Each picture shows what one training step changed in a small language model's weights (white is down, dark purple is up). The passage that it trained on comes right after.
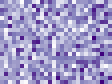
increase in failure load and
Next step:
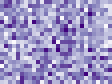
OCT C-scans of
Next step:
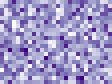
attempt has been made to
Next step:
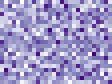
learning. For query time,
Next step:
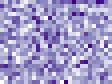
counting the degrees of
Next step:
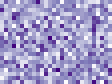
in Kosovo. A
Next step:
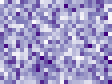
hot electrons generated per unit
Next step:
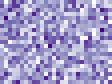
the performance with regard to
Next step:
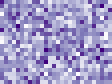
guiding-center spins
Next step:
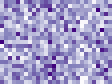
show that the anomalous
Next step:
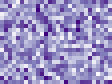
of Animal Sciences,
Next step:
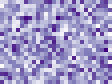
point is that the role of the
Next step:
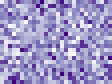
geometrical configuration of the Z
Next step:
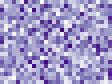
group. Both groups were
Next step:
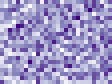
the data, splines
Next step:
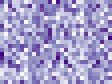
\bibinfo {author} {\bibfnamefont
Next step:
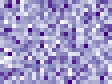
an expression $f$ to get
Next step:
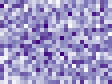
quantity of seeds are
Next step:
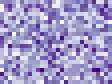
excessive expression of certain
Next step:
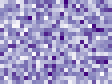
point of view, the knowledge of
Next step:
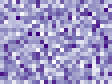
a finite amount of time.
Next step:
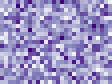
of Adelaide, and
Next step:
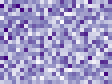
the log space. The scaled
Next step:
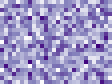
and strategies to address issues of
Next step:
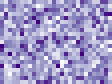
and so the polling places
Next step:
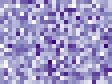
and averages over the last
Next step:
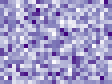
fixed $T_\mu$
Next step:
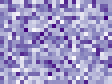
a binary system. This could explain
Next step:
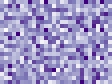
for research and development of various
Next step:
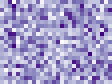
momentum region. This steers
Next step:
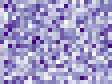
1 Search patient using correct
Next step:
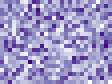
good number of matches to be
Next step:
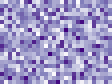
and its variants, has
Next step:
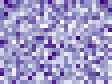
to $0$ in the
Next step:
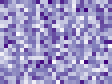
and archives seeking
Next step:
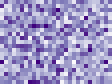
be aligned as closely
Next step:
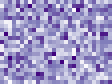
general, there are two types of
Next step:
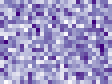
overshoot intensity is
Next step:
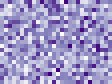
and evaporated. On
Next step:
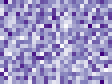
by \begin{align}
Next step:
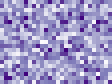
that is isolated. It
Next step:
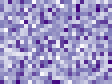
more sales were made.
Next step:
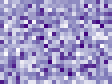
\end{aligned} \quad
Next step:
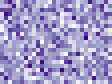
black holes, although it
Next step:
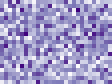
authors/users are generally
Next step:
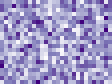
hybrid model calculations the entire
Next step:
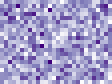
to benefit in future plan.
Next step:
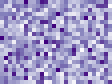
obtained in Fig.5 and
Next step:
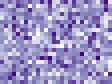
WHO: World
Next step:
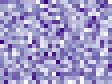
suggested in Brasil
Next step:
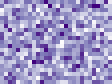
Bartol Research Institute, University
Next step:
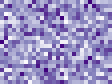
Indigenous peoples
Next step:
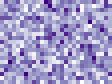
statement that we cannot compute
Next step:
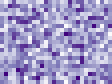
was not compatible with
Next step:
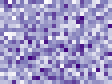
evolution is modelled following
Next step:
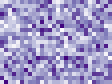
full list of profiles,
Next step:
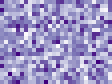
together industry and academic
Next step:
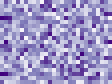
and mechanisms that might be
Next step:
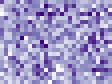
per pen. Lipid
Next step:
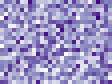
opportunity to advocate for
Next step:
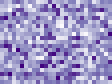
waves might elicit a
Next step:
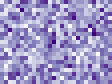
the Stratonovich
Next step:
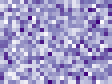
state of amplitude $\alpha =
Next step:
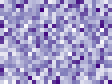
seed mix were significantly lower than
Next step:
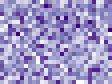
years old, with an average
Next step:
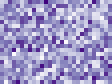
of the difficulty was proposed
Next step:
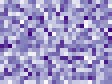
Consequently, the question about the
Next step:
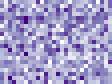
drying gas is transferred
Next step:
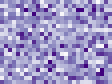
esters have many characteristics such as
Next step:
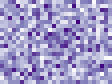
interview with respondents including the fact
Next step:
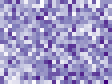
users: testing the
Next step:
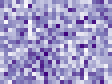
method approach lends itself
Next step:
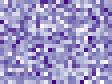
the study, 189 of
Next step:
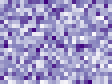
of the memory is given by
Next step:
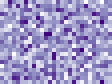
will receive access, the conditions
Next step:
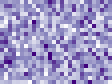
$ab$-initio calculations
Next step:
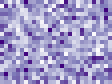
a rough estimate of the amount
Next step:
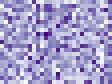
evaluate how small changes in the model
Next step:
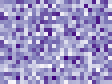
scanning, yet no
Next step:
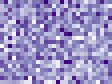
and \begin{equation}
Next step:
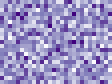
socio-cultural and
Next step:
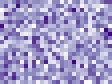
DCFace [29]
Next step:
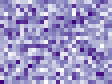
it is not possible for an output
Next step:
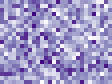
have revealed that complex esters
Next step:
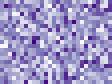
A SUMMARY
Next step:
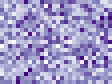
if and only if the RR
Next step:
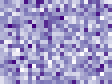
way in which each ion
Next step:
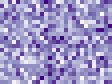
who was one of the first to
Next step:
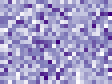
fast and efficient query
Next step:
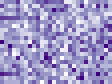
suggested that the latter
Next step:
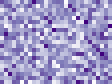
\ref{Fig7}. The
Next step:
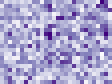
general observation that applies to
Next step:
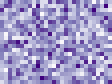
Southern Italy,
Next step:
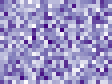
of civil society.
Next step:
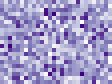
array and compare the
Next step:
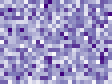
and Engineering*. 295,
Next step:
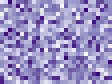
1, 2 or more,
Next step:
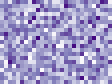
FMS holds, as well
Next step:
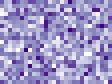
LPG subsidy
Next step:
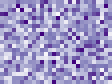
However, later on considering
